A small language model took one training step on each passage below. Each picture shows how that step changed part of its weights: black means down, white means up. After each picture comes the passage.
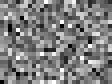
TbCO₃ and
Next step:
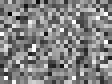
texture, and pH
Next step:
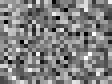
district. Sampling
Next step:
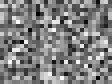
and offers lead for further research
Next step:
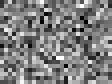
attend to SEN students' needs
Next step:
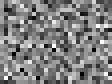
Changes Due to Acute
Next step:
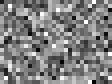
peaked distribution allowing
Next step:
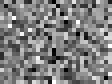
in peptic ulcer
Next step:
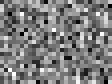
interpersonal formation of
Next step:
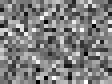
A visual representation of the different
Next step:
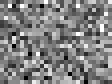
album. I had
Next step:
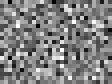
external entropy result being
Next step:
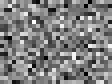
a. Yes b.
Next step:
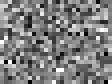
the day of discharge from
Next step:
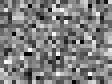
using an Elisa plate
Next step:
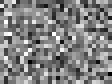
This document will thus serve
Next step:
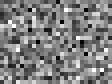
the foremost skills required
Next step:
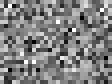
care was estimated to be
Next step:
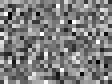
PE values are found might be
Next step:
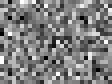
at least check to what
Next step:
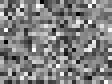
power relations, and personal
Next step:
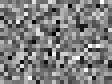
in a mobile-based
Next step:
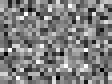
reading preference is existed
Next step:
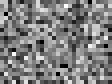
women and 23.6
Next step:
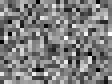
the interpretation of a target
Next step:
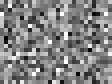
how they protected from the risk that
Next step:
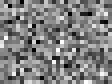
new species of the genus
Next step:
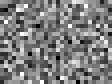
to non-AICs.
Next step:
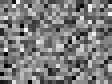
defects. Fig. 1
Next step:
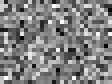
is the accumulation term and the
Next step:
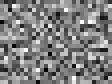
a shared understanding framework toward
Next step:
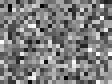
of view, bonding between
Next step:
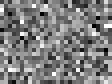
for the elongation and
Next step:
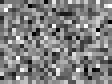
the propotion of
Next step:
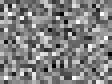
business which is found sustainable and
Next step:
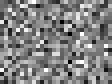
Karu LGA. The
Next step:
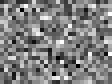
for the first time from the
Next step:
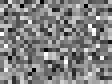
static testing machine,
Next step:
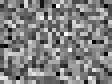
adopted such a provision.
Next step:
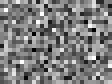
with radical or alternative
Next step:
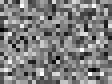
on the internet using a
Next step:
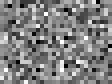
about the weight of each of the
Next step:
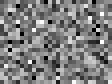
(*'Delivery of
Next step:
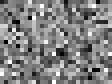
time of death than children from
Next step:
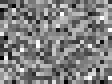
industry opportunities,
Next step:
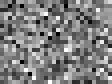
\times H_1
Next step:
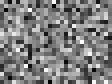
the benefits of this
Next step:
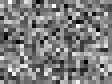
the state of art of some important
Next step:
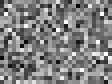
the cluster C_i
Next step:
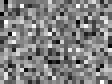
quantity it should perform better
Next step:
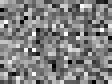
Objects Monitor) is
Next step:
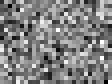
grandparents on some
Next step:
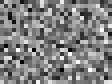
needs while reducing experimental effort
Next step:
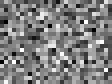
affirming the essential
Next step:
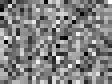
goals. 1. teaching
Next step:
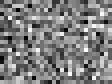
good response in *T.
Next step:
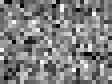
to maintain and configure the
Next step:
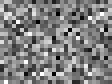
and any one animal can
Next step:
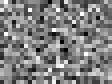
induced diabetic
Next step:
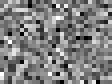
linked to the policy. The
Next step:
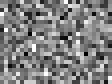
of the target language. To measure
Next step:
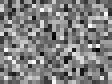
which is a limitation of this
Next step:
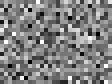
error; RSD –
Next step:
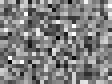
overview (Table 1). Figure 1
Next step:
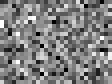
marine board
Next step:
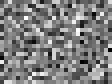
in a condensed
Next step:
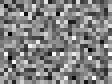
regulations that rule transfer
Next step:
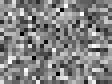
auspices of the University.
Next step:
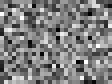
in the realms of public
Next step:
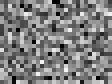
culture broth medium,
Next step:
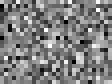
concept “resilience of
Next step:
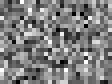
to stimulate the production of
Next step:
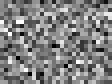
1.2 The Grating
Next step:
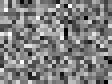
case study in the Ottoman
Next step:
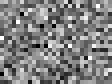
infiltration. The extent
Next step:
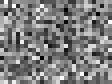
economic, and rapid. The
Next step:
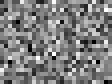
of students between College
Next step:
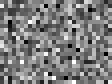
information, are broad in
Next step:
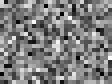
elements. ing,
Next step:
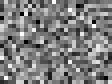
catalogue metadata
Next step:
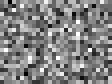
hence efforts are being made to
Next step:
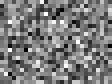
ns P _r
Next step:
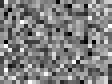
political relations of the
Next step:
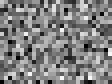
overspinning process and the
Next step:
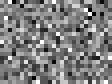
The different scales in the
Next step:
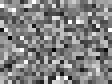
multi-scale sustainability
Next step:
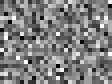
triggers could be the
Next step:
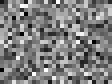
lie on one side of the
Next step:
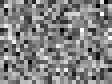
muy llamativo
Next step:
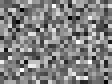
de Presión
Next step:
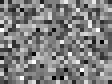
the association between prior
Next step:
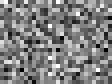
of the Bransfield
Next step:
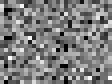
resistance in waves, it
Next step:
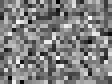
in a particular CoBraD.
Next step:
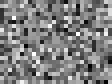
Profile in Patients under
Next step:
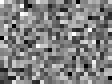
constructive way. For this
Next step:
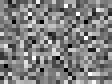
is presented as a sensitive
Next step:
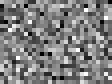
initiated in Tamil
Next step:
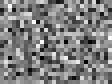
ring topology (see
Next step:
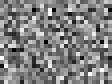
*Dwelling*, and
